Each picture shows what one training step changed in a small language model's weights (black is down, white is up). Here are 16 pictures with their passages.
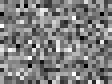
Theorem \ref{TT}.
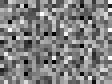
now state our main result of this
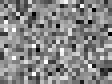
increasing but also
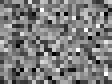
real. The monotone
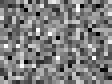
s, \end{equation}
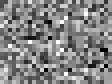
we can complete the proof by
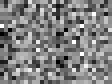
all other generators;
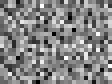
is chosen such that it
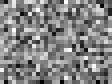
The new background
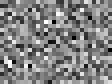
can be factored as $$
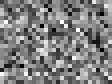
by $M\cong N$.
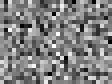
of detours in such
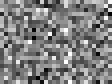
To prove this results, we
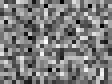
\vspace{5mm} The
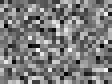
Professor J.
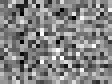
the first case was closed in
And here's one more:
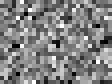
gives $Ric=0$
